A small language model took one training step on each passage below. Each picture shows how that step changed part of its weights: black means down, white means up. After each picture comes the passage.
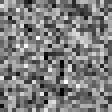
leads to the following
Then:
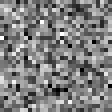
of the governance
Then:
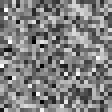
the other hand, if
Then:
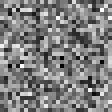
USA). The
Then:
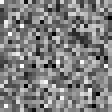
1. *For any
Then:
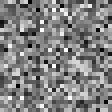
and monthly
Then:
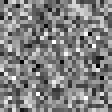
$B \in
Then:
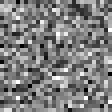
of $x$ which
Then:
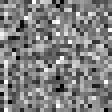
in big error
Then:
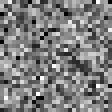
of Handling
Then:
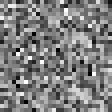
this table that out
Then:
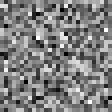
In the following, we
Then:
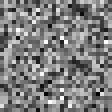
closure. A
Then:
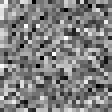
aqueous conditions
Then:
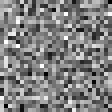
metrics were proposed
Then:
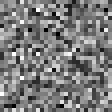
many, so to
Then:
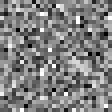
Fly ash
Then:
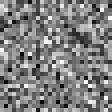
ZS and IM
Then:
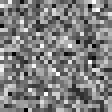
E: Great
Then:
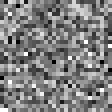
$X$ by the
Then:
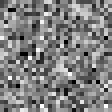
some types of
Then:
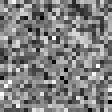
and $E$ is
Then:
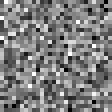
map how jobs
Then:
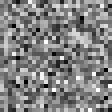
at younger
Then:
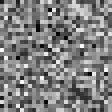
two dimensions of
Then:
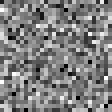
Using triangle
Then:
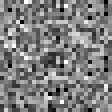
from across the
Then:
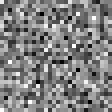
1 *Pressure
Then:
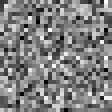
The calculated
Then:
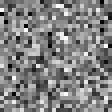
a qualifying
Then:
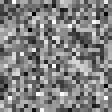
and understand the
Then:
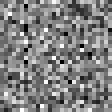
number of affected
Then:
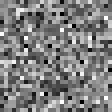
interference of the
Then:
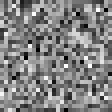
The desired result
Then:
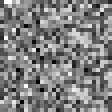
the SEL
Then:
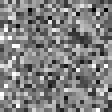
device is
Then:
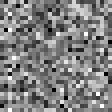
$K$ in the
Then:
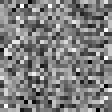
perspective. The
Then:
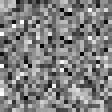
to govern,
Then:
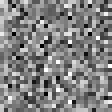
Repeating the
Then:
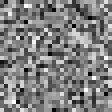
easily seen from
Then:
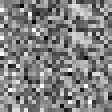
an edge between
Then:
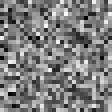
learning begins
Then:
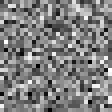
food security
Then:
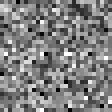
of $M_{\cal
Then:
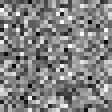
a portion of
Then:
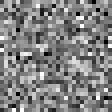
m}$ utilized
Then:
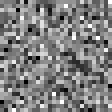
form of payment
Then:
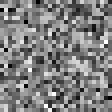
an orientation
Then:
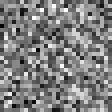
the locations of
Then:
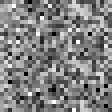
may be included in
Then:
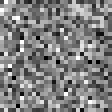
is likely to
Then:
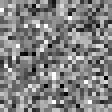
typically the
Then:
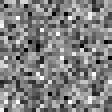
energy saving
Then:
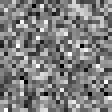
that any extension of
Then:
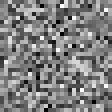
The wider use
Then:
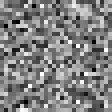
infer that all
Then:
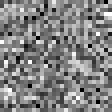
reused for
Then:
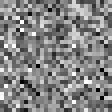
it is observed from
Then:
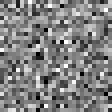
no difference compared
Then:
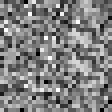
PEG +
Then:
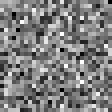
samples. The
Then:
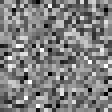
comparison of
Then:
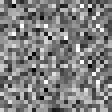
challenges and
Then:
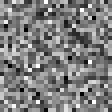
$\rho \leq
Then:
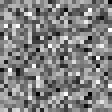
the Clients
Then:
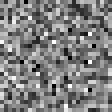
$\phi \in
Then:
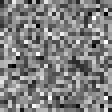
biological processes
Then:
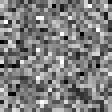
flat connection
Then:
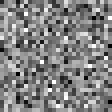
equipped with
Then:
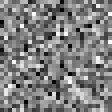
in the master
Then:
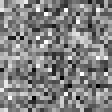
better than one using
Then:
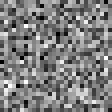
in simpler
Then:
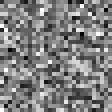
existence theorems for
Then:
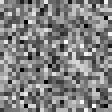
be easily used by
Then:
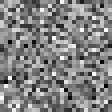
set up and was
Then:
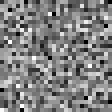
space $Y$, the
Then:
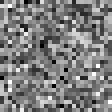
system $E$ over
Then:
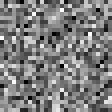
\] The variable
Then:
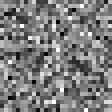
wrap around
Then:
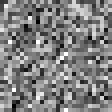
The first lemma
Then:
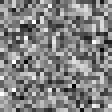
methods design also
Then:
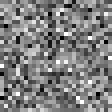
of parallel
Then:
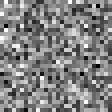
is determinative of
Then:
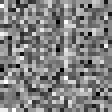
steps. Let
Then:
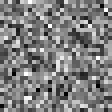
and rebuild
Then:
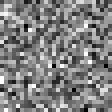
exists a pair
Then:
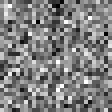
for communications.
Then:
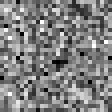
of the data were
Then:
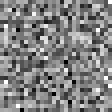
sanctions were not
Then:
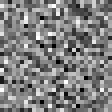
case, we can
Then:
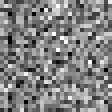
in *Puno
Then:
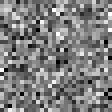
of putting a
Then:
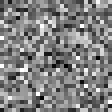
providing useful
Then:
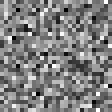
MS medium
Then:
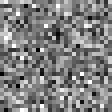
formation of the complex
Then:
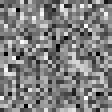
on Rosay's
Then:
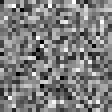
analyzing the
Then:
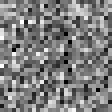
used to follow the
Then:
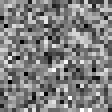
be involved in the
